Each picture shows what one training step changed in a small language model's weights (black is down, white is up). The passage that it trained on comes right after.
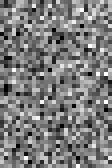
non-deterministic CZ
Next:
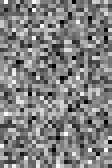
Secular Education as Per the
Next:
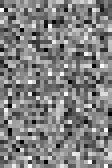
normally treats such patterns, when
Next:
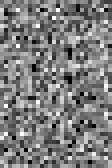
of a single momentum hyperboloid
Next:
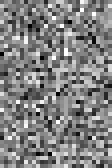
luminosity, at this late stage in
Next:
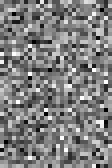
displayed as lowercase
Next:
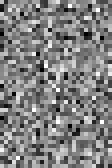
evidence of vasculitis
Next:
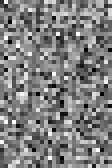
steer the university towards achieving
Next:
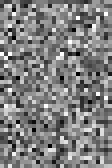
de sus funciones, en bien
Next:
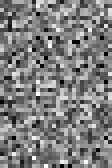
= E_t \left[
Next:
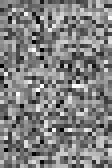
Therefore, we can take the eigenvalues
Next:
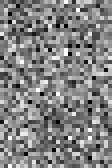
afirmando: “Nós,
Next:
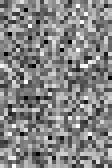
-hydroxy-7 α
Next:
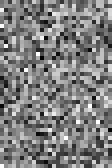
parameters are related to the intersection numbers
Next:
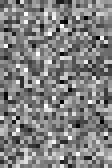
the detail. First, add one order
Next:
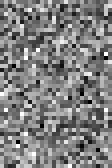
4. UUV Geoskan
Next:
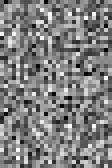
the Anterior Cruciate
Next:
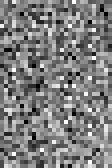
layer is not aligned with that of
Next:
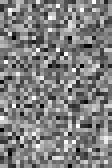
In healthcare and hospital
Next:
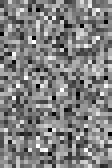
with the NEP 2020, the
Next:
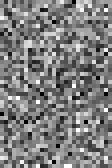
by a two-dimensional SCL with
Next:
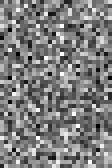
in nature. Our approach is closest
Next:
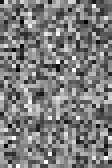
fingerprint image into a
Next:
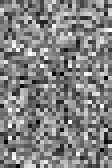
to identify the size ranges and
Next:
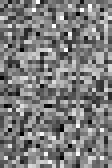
secțiune specială a
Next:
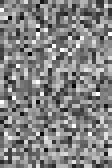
of physics is very bad. This
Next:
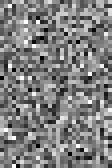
& Communication Activities
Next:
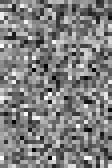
Supplemental Material.
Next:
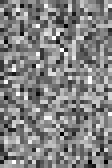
the data are still used for various physics
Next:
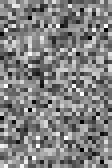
stripe. Each preserves
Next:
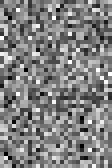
of the proton structure function
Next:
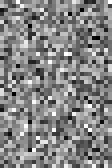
and over 10\% of students reported being
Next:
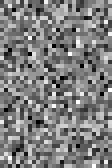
the spirit of Hepp
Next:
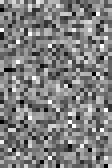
tovar ayirboshlash
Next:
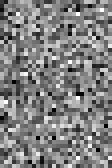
va maxsus tuzilgan
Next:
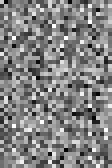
cannot have definite values for position or
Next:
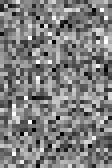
reveals that the rollout found
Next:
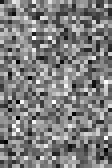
variables and order of mixing as a
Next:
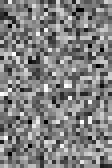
and incentive liability instruments
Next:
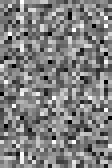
qilgan. U badiiy
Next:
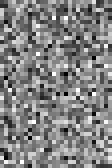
prevalence of disabilities of various
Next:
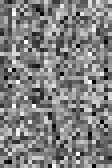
consistent with the idea that they are computing
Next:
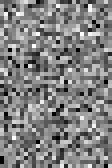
cinnarizine. The
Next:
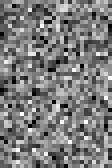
calculs algébriques
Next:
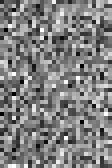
мульки хур), а
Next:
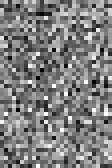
dipole amplitude on impact parameter
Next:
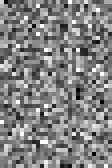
$X$ is uniruled
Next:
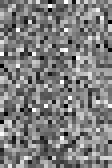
de uma concretagem de
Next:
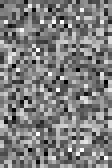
Moodle, Canvas,
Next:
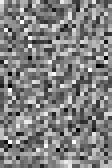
slot for pilot transmission and
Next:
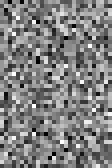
large signal excitation: defining sensible
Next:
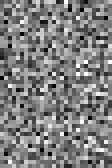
knowledge from, and the RNN and
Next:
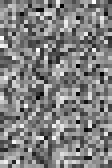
an overall reconstruction. The overall reconstruction,
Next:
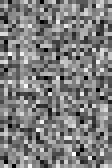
میان افراد
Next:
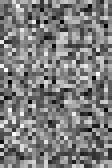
o niekoľko
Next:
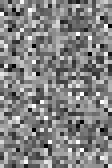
penulis agar dapat
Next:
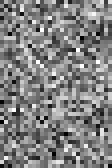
достижение реальных
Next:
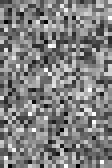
confusion with other techniques that share
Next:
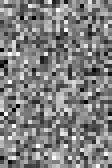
pela alvenaria. Um
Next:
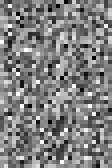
a crucial role in foreign language learning.
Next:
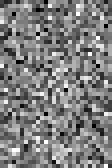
$r \times r$ square
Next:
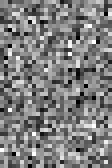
those smaller than the dislocation
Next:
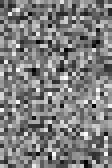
region. Figure 2 shows the comparison of
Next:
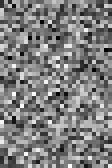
Please cite this article in press
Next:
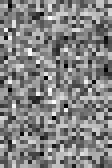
article describes the methods of
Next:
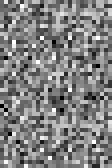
lack of cultural understanding and tolerance which
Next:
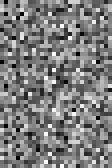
и молодыми
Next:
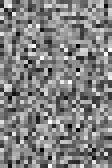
that galaxy. Yet, characterizing
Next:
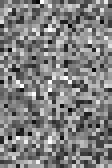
identity that Indians craved
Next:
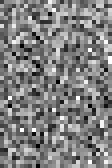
are not only more efficient but they allow
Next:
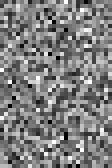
(black dots) in the
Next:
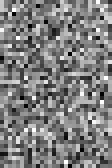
with mental retardation and
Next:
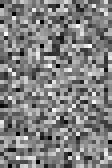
- Group IV rats are
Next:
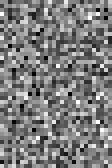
exploit all this information. Our proposed
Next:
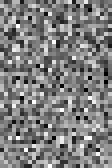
hasta la aparición de
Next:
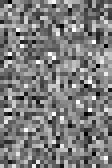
simulation was carried out in 600m
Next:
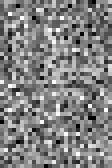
can show these possibilities is called
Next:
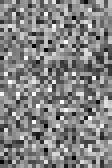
support services. When student information is
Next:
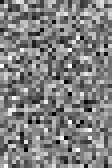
2010). In this way, instability of
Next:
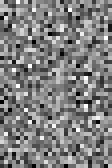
Editing, Supervision,
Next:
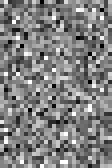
apparent speed advantage is a
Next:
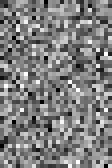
mg/g of fennel
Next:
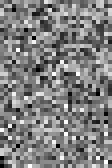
TF predictions for the radial size
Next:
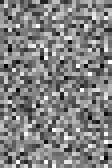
for DNN computations, as they
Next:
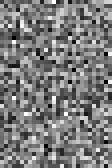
власну методологічну
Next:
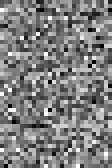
Carbohydrate metabolism
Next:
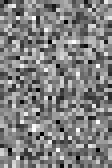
channel's substratum. Although this
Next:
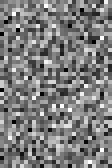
that are reshaping educational approaches
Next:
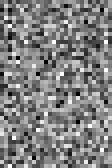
provides us with roughly
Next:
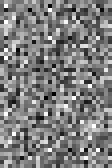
machen irgendetwas bei
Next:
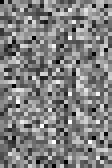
datasets to explore some of the patterns of
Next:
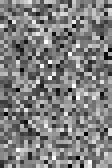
kink kinetic energy is equal to the
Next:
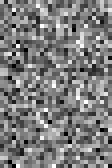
cazul în care constructorul
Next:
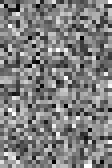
реформа бұл
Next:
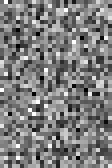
important aspect to be handled. It
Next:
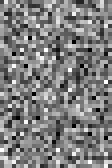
to be a modern-day
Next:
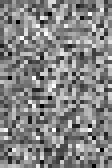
regions, like in the centers of
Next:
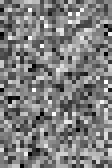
the 1-direction
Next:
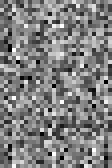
does have non-zero values in the
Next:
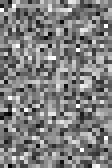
1 \right], \quad
